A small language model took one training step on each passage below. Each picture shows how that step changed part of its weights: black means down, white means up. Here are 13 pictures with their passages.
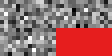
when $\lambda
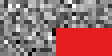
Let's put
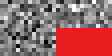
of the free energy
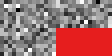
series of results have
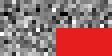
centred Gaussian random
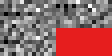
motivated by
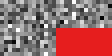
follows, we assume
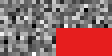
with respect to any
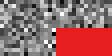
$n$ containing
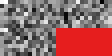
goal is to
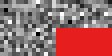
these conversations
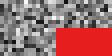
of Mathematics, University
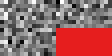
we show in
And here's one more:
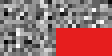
subsets, then
